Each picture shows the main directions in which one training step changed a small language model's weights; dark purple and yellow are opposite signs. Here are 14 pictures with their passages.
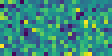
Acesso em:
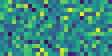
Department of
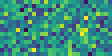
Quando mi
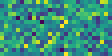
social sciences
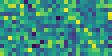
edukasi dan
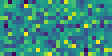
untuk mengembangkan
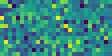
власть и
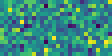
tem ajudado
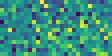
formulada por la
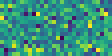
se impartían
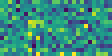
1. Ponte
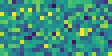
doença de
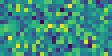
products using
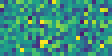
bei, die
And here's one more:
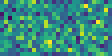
regime of
